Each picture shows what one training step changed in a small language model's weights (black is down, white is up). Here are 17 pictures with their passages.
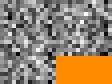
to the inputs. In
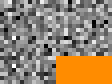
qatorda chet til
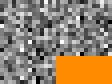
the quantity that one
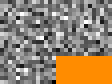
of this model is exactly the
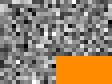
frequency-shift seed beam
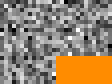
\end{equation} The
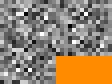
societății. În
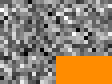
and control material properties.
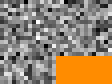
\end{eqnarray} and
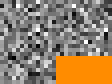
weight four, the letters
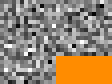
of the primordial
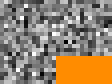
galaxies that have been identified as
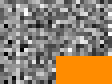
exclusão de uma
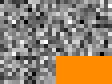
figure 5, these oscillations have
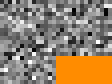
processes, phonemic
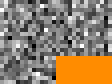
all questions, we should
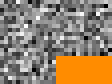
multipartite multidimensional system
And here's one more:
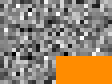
proposed, that ensures higher
